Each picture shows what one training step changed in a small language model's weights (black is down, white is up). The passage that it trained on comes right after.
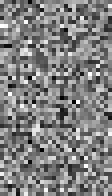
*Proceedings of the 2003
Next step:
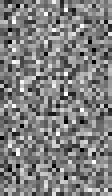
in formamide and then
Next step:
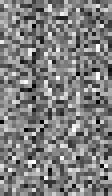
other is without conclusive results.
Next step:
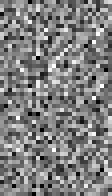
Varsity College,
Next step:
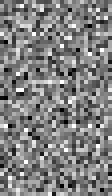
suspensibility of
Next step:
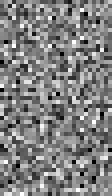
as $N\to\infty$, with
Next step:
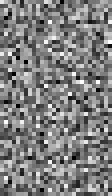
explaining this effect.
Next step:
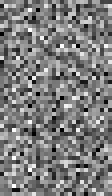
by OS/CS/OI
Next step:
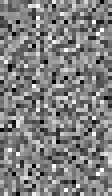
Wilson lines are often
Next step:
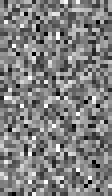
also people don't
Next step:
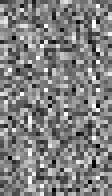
dx/dt$. We note
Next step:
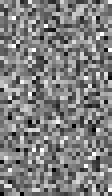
or other parameters unless
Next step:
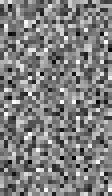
the first case is due to the
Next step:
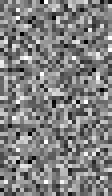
system. The energy stored in the
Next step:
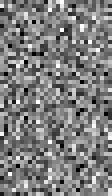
Omri, Ralf
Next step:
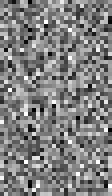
the generalization of Preece's
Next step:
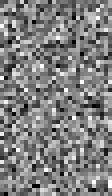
was comparable to the 100%
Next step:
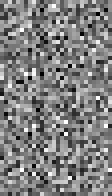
simultaneous polynomial
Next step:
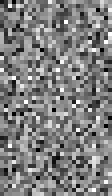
Bizning vazifamiz
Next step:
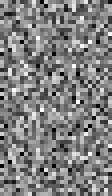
strategy in the smart
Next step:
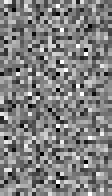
cautious approach to claim
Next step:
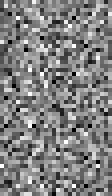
divided into treatment groups
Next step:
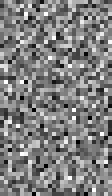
land and especially soil
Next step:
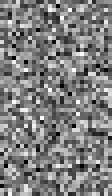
is explored. A proxy
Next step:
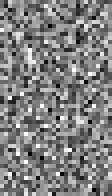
Note the Poisson
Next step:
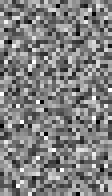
connected. So the limit exists.
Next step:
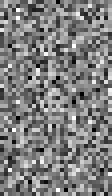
to motion at the time of the
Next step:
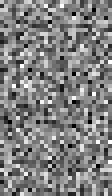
$q$. The equation for $d$
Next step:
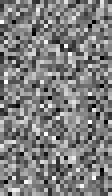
\[ \begin{split}
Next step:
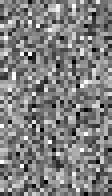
especially mothers are
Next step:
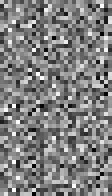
are the elements associated with the development of
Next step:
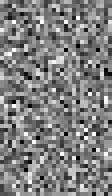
Sialkot for the year of
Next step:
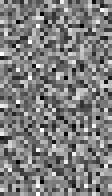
significantly reduces the toxic
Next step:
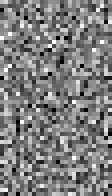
of some $U_\al$ with the
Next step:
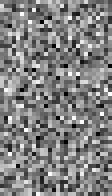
svolgere il suo
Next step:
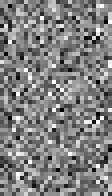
the faulty enlargement of
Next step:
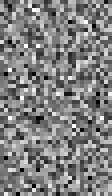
The additional quadratic terms
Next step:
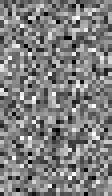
of $X$ are collinear.
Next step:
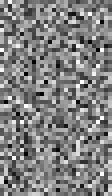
On the other hand, given an example
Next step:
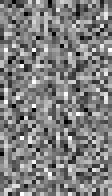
is positive. \end{defi}
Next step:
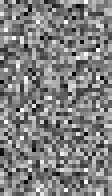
and (c) Breaking
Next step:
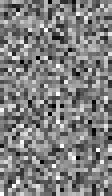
non-orientable surfaces
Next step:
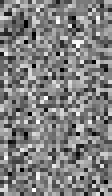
x, x\rangle \|\nonumber\\
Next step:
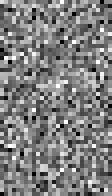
crossover and mutation
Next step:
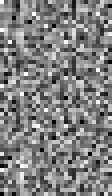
Increasing the size of the
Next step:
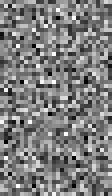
on to future generations,
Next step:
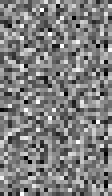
is one of the very rare forms
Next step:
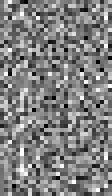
constructions below, e.g.,
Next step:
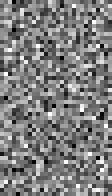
estimators {\em weakly
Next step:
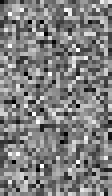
2023a). Closure of two
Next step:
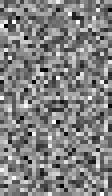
Results: the mean age of the
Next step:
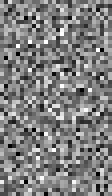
etc.) are used as
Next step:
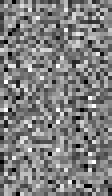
\, , \endalign $$ which gives
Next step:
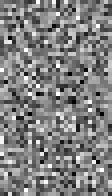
Primary School 30
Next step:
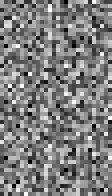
of arithmetic. The
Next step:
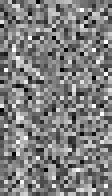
Smarandache [10],
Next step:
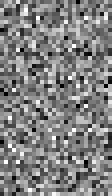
Lyapunov function for the
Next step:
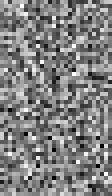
This model is explored in more
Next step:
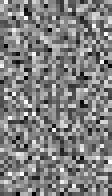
Control Theory and Computer
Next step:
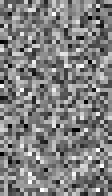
debonding during the
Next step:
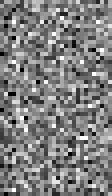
Urban Areas Of
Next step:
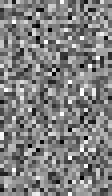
polynomial ($Y =
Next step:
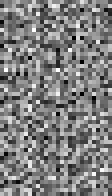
max pooling operation used with
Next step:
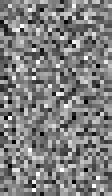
- Adebayo, T.
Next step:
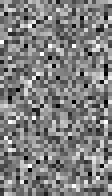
where the number of possible classes,
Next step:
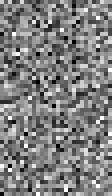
curve at the origin in
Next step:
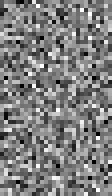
cancers found that ampullary
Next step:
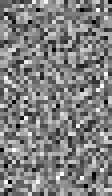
matrices $_{\left[ 2
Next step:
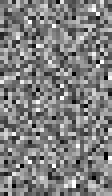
has a more general significance as an
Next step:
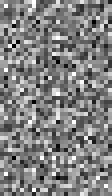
print or electronic
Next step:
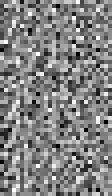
others), has created a new
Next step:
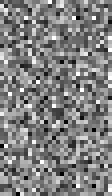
identified transformational leadership
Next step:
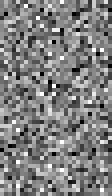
function $f^{n}:
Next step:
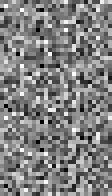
127). After this time, they
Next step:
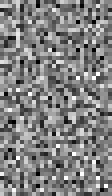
synthases involved in
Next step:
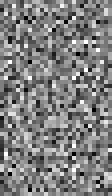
the catalyst. The
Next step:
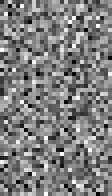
"IP traceback using
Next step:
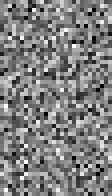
constants $c(\mu)$ in
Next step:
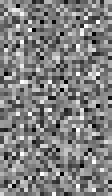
personal appointments. The
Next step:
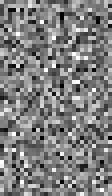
agar Microscopic
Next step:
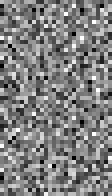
to prove the convergence of
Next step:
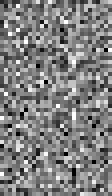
by Sreeramareddy
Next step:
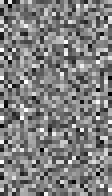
the other three strategies. Figure
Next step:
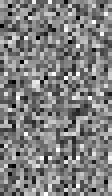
Biomedical applications of
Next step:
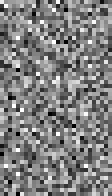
modus operandi as second to
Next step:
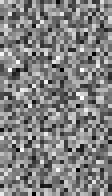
control transfers the state from
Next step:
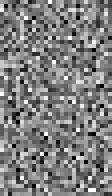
The term Wholesale
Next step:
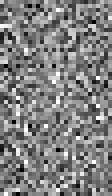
the Difference Lower
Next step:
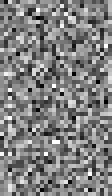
W}$ are varieties of groups,
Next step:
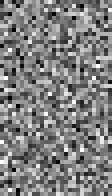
foundation in these subjects may
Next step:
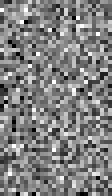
Quality and Safety
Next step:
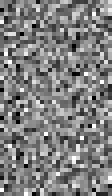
➤ Life
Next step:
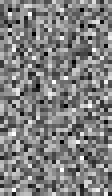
data on methyl esters
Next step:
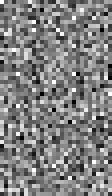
to other minimal polynomial
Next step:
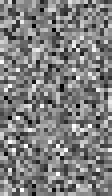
precipitation slightly
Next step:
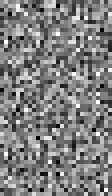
and safe practicing of
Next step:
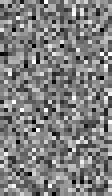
needs to exist a special type of
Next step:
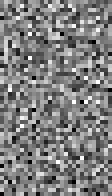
process of the course and
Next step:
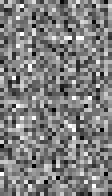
large - scale production, distribution and
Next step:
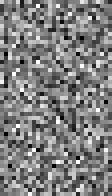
of pre-school children were
